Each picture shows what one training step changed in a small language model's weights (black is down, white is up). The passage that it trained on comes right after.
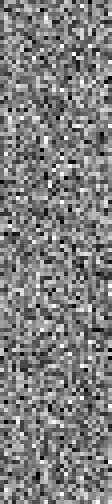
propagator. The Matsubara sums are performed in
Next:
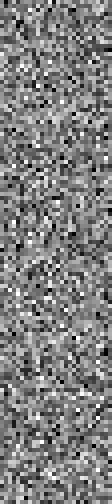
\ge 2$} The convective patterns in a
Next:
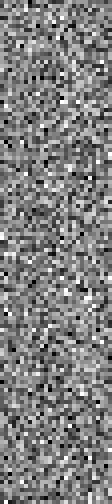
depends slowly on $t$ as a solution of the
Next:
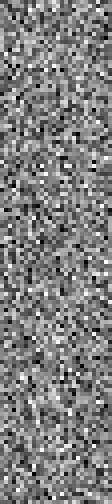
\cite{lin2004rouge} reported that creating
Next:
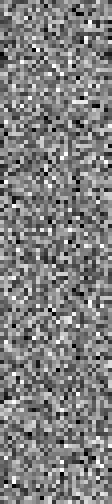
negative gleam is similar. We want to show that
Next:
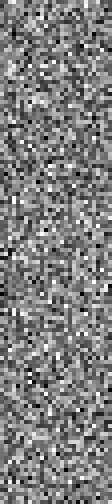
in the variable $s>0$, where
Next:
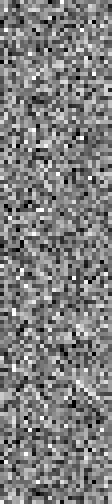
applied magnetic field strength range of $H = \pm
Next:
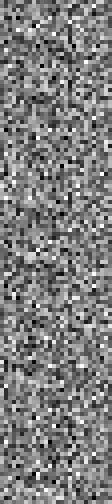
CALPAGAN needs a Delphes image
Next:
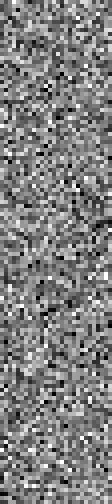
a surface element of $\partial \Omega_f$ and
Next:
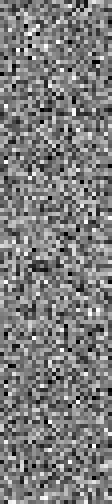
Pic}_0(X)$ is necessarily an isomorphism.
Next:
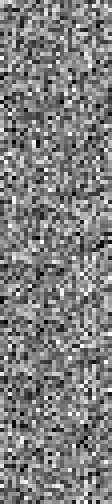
The presence of the hydrogen atoms in the core of
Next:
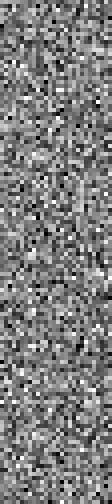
reduced basis space vs. Relative error in velocity
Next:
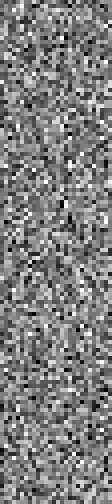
$\mathcal{T}_{0,3}$. Furthermore, up
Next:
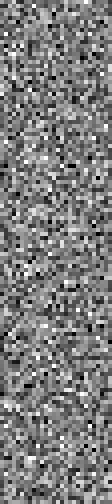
$C_1$. Then given C > 0 there is
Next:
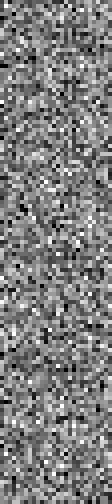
with little additional effort, we can determine the asymptotic number
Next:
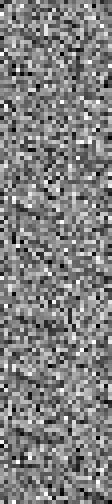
effectiveness and stealth, providing a quantitative measure for
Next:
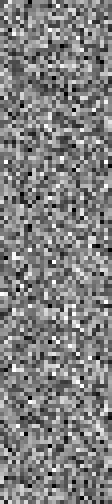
by the fact that noise will make a little deviation from solution
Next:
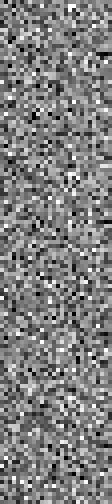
$\widetilde{\xi}$, just like the field $w$
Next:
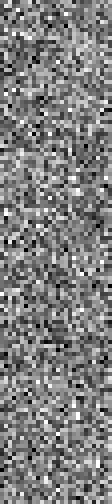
resistance networks, the energy form \energy, the
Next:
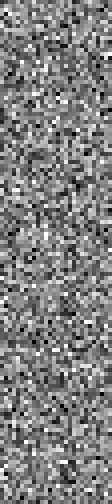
the covariant derivative). \end{defn} We wish
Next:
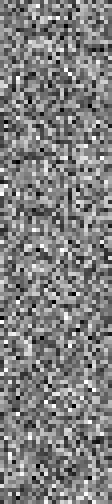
SXR spectroscopy**, both spatially integrated and
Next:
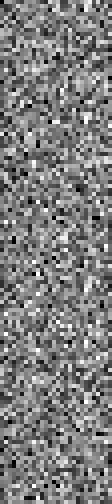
2 batches) to ensure stability. Training
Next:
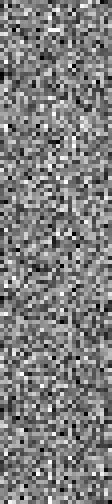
complete set of positive maps can detect all entangled
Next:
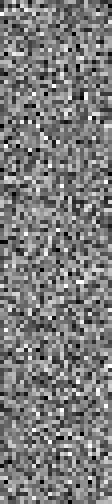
form on $M$. Then the following hold.
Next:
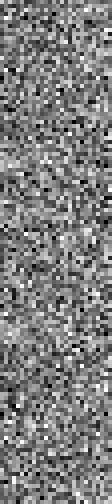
covering factor of $f\sim 16\%$
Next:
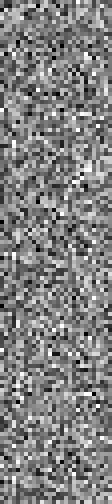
with needles, a thin needle of a length
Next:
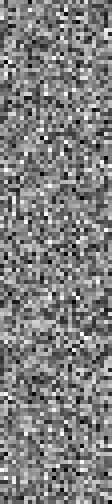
in the subtrees of two supernodes
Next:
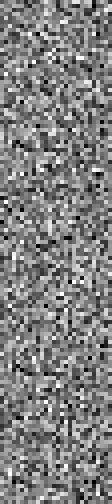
Let us now study the inertia group $\widetilde
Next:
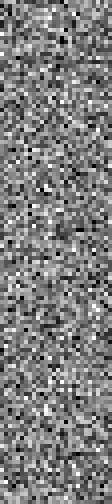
two quantities are zero whenever $j < 0$ or
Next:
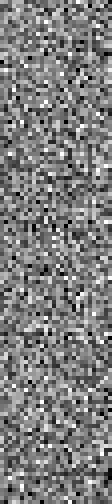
commuting $n$-tuples in $G$,
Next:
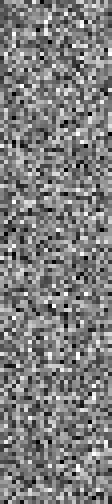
are sensitive to the HI distribution within the total
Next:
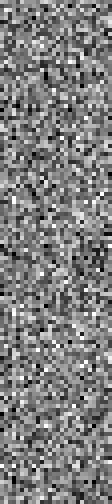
effect of the non-constant dilaton in section 4.
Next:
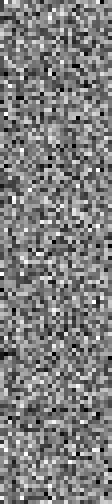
can be minimized. In the special case of
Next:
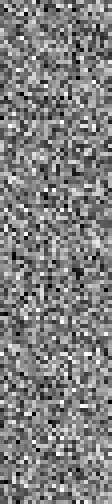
matrices whose inverses are matrices all of whose entries have
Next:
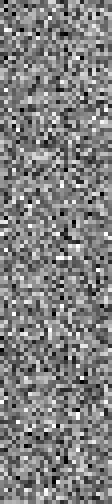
while Mistral stays at floor.
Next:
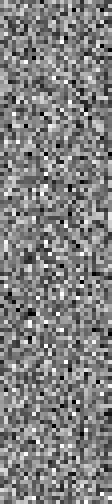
(e.g., co-occurrence
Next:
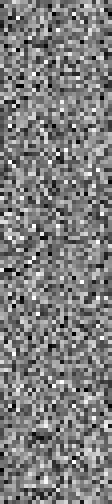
of strain or doping at 0~K and
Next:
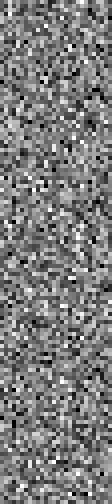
and lasers in engineering}, volume={104},
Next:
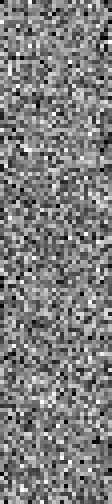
fitting procedure. } \begin{ruledtabular}
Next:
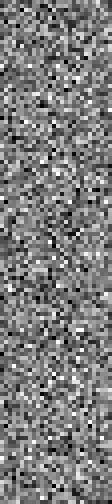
set $U$) that is closed under composition and intersection.
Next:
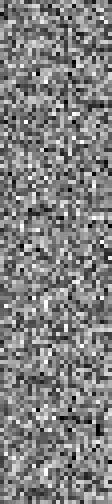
SLIM's architectural design, while optimised for
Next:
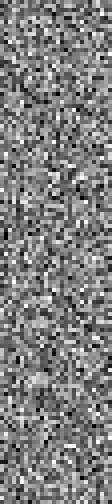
the same x-coordinate as $v$ and
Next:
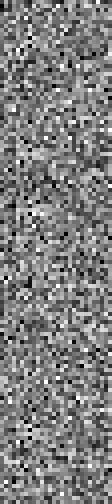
more difficult to understand $>0.25$ correlations or
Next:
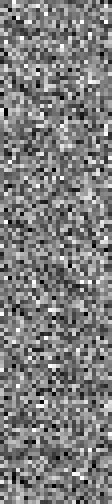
solutions. The simplest are the families \[ T \longrightarrow
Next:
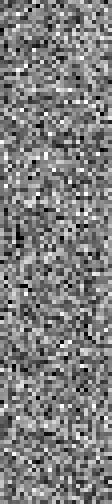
indicate the laser Rabi frequencies; the effective
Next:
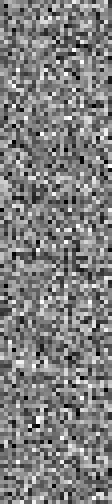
IV we present and discuss our conclusions and indicate future
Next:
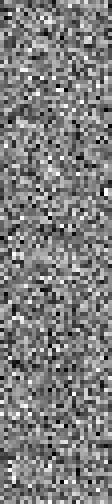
we set it to be equal to $\chi(c)
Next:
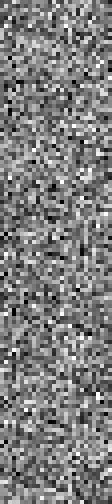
on a circular graph of 8 agents. In view of
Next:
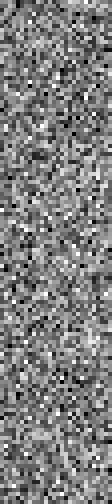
_2^3\right).$ As it was observed one
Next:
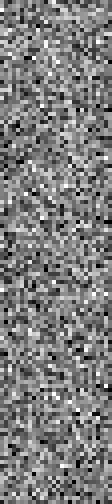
that circumscribes a sphere of diameter 1 is not
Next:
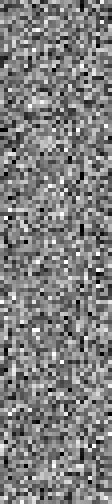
if $\w(z)=Lz^{\alpha}$ with
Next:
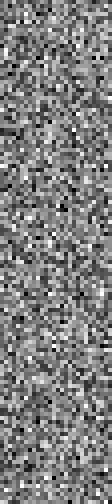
the following statements. {\rm (i)} The restriction
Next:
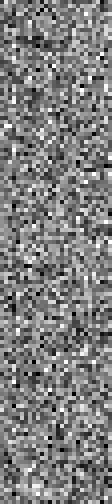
the ergodic component containing $A^\varepsilon$
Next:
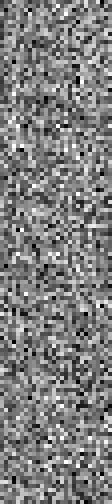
as compared to the dry case. When
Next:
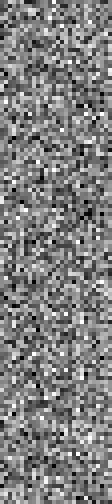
low-energy modes. As a result, the propagation of
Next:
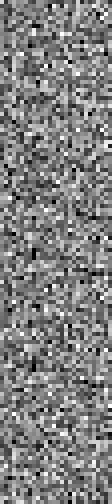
Salt Lake City, UT
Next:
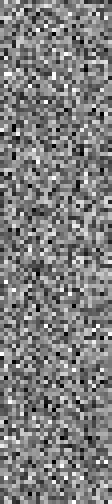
grid. }\label{fig:gbest}
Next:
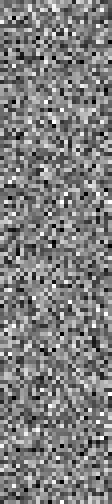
\State $q_2\gets q$
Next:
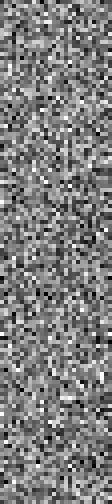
are therefore interested in solving \begin{align}
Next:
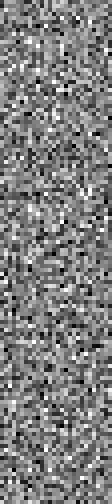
that the exact fine-grid solution is a fixed
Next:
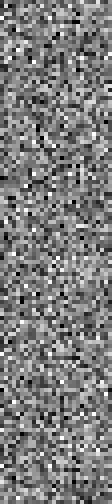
smaller size and is more affected by the
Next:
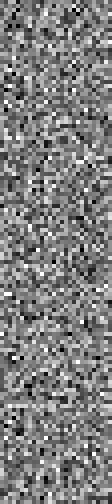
\varepsilon_{\bf k}$. Thus the transport lifetime reads
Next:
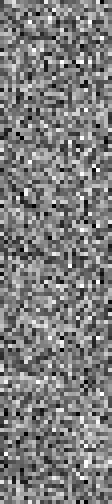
the galaxy. In the sections below we summarize the main results
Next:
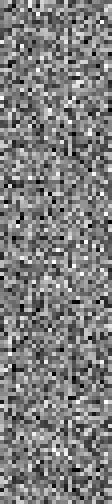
Recalling above that the key difference between our model and
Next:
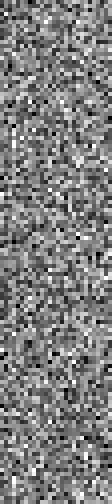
oscillation, $f_{\mathrm{SO}}$, in which
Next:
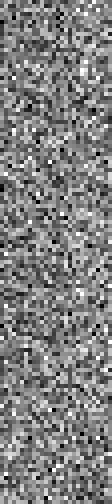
occupation entropy for condensed bosons, which means
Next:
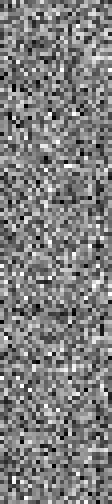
general case we can ignore the components of the divisor
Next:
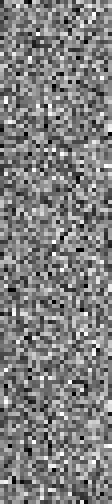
are `quantum corrections' due to the presence of torsion.
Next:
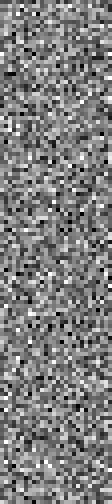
defined by \begin{align*} \nabla_i V
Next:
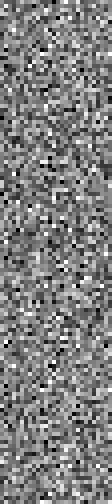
$M^n$ is said to be satisfied a weighted
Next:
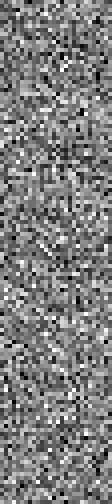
a key challenge is to select an *appropriate*
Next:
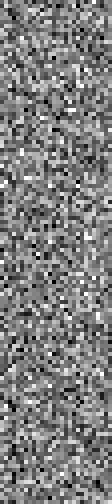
specific threshold parameters, intercepts, factor coefficients, latent
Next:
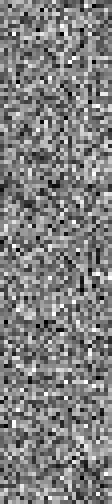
Representation gap of the Motzkin
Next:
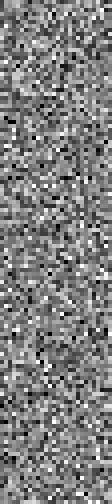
for the anomalous dimensions $\gamma_A$ and
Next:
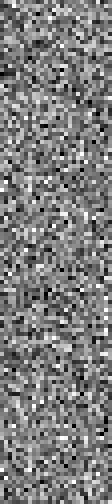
the first step \texttt{simple.x} reads the
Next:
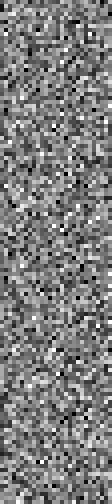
given by (2.35). Combining these extensions
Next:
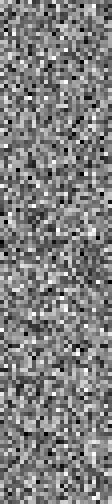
gaseous scale height of the warm neutral
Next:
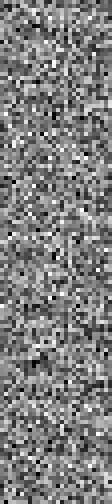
Pathfinder control laws, which can be easily
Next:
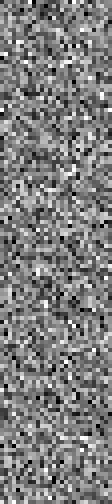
framework and results} \subsection{The enumeration
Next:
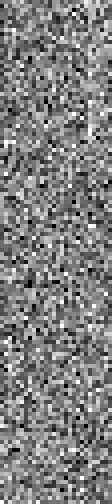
of the first kind with order zero, given by
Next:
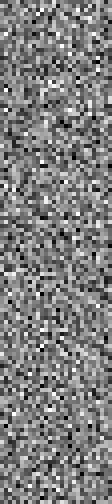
Let $R$ be an hereditary
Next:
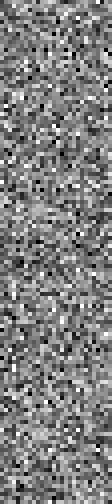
the volume of \(\Barrel{\Omega}{V}\)
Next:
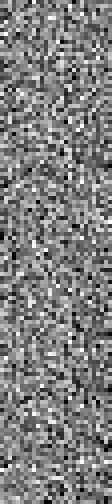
associated with a maximal subdiagonal algebra on the
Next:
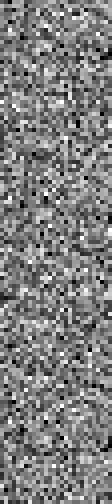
electromagnetic polarizability. This success contrasts with the
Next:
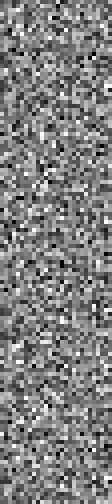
differential equation, stability, Hopf bifurcation, IS-LM
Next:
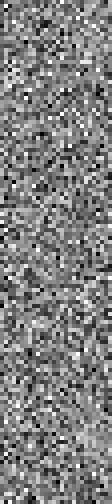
severe nonresonant magnetized scattering, which
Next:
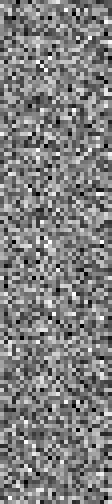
\begin{equation*} \mathcal{T} :=
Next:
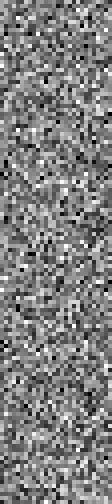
flame in thermodiffusively unstable flames
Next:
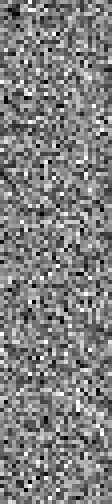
multipole decomposition for the Huygens’ band
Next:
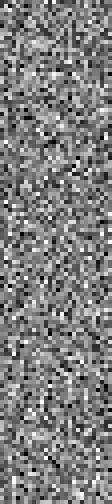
from complexes in the category $\B_0$ to free
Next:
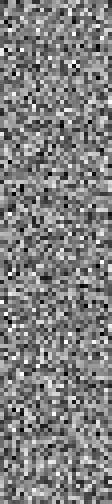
i \in {\cal I}$, $\forall k \in
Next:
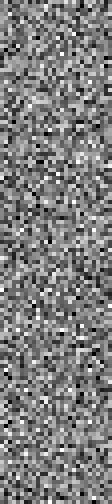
forbidden leaf~$\ell > v$.
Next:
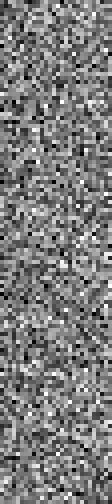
these binned samples over the entire posterior. The posterior
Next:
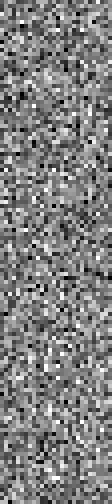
immediately exceeds the work accumulated on the
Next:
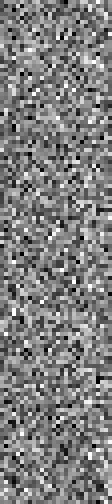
(1988) were reported to be significant at the
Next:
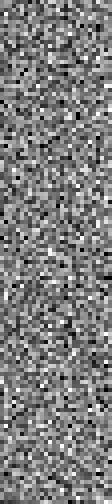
a graded $n$-dimensional $p$-filiform
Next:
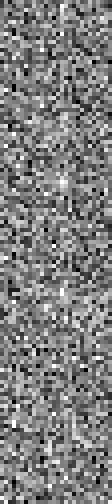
variables only makes the bound easier to prove.
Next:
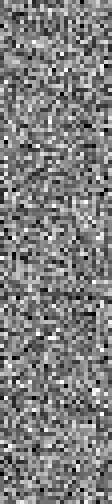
for the two (time-reversal symmetry broken) gap
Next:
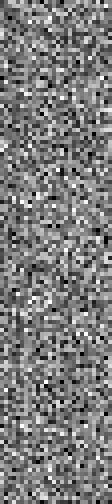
is actually the affine set. First, consider the finite cyclic
